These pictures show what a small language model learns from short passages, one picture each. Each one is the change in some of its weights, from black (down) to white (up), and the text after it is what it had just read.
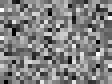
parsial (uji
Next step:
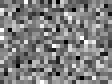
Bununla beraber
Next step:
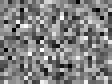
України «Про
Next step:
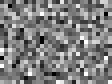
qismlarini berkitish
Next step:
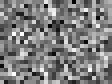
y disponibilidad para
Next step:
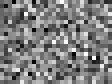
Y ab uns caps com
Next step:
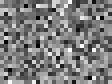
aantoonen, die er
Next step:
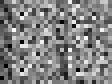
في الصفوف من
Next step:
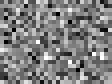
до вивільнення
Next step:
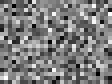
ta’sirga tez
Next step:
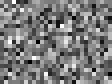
*Indice del
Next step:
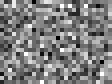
и статистических
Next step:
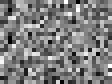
O'zbekiston xalq amaliy
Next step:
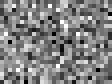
asoratlardan holi
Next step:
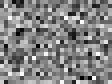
Dunyoning turli
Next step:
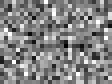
en externe adviseurs
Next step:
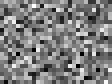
a passagem em
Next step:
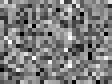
женщин старше
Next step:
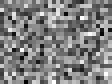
kamroq nazorat
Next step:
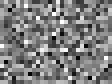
y a cinquante ans
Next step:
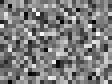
vigilar y detectar
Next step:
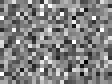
وعلم النفس
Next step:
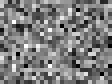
siempre tiene el
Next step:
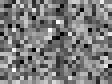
y su control sobre el
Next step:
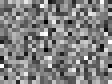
preservação desses
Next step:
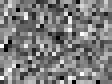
media kantong
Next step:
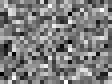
guruhlar bilan ishlash,
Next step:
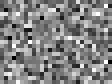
po'latlarning turli
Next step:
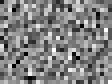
ortiq insonlarning
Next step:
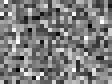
tangan pada dokumen
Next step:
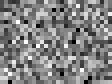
de 1814”, para quien
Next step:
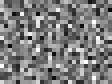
taqsimoti va
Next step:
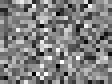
бір ортада
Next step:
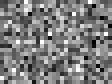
effect, Pelte
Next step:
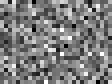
has been carried
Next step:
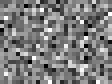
las prácticas del docente
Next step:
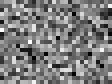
equivalentes cada
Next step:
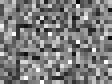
alanları olarak
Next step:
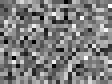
олиб келувчи
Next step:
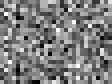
investigadora en temas
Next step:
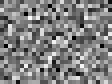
turmushda kerak
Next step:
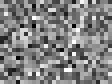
um polo central
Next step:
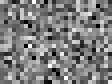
national revival
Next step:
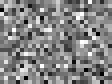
основной образовательной
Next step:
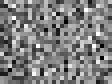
hebben en dit naar
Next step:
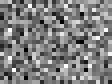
nach folgenden
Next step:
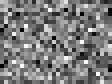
ellos fueron de
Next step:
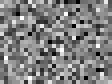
Raqamli ta’lim
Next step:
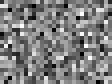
permis lui Stas
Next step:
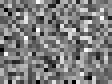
serviciile executate
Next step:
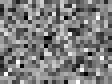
Ilir Berbasis
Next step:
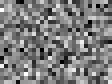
loi de Pareto
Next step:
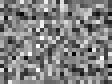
a demandar uma atenção
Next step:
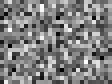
ث- تحقيق
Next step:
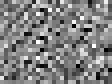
características que
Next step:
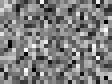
emas, qahramon
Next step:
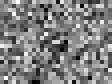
provides open adoptions
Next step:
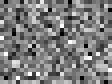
kann dann Blätter des
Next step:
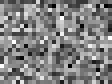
with disabilities and
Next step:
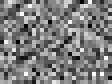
esa, ota-onasi
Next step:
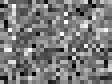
которую он не
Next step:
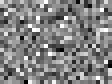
в последние годы
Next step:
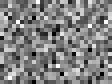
para cada usuário
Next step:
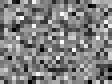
04 de julio de
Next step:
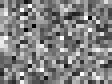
за допомогою
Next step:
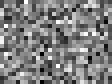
agro-technologies for
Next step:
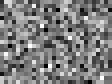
a fotodegradação
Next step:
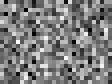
são as compras
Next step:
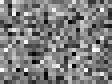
la réponse à ces
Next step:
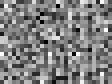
implementasi program
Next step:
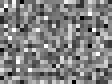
interculturală* și
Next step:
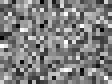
IN QUALITY
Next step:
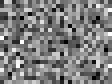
va umumta'lim
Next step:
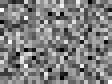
Oliy ta'lim tizimi
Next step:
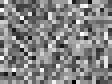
results showed that
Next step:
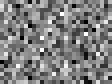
6. Почуева
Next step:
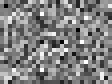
A. Epinephrine
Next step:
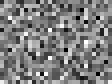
duch kelishmoqda.
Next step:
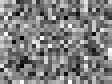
kesimida notekis
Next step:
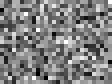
Cohen's g .05
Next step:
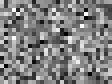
lien entre contrôle
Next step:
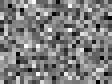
si una estrategia con un
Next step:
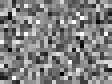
ko'p qirrali
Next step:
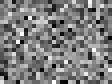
des brevets
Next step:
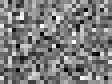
(29) Talley
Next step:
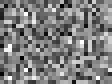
Scale SPSS :
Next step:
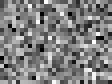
inteligencia emocional
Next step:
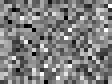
и вибраций на
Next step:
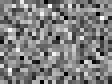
de mekânlar
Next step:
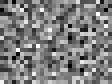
função, mas também
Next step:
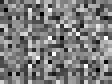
olmadığı da
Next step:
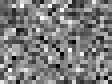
brasileiros. A
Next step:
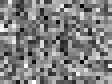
ile veya iki
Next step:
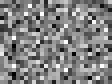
intent, and the harm
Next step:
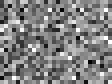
شده است که
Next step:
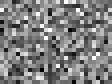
las ciudades, la
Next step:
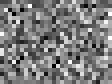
en el Código
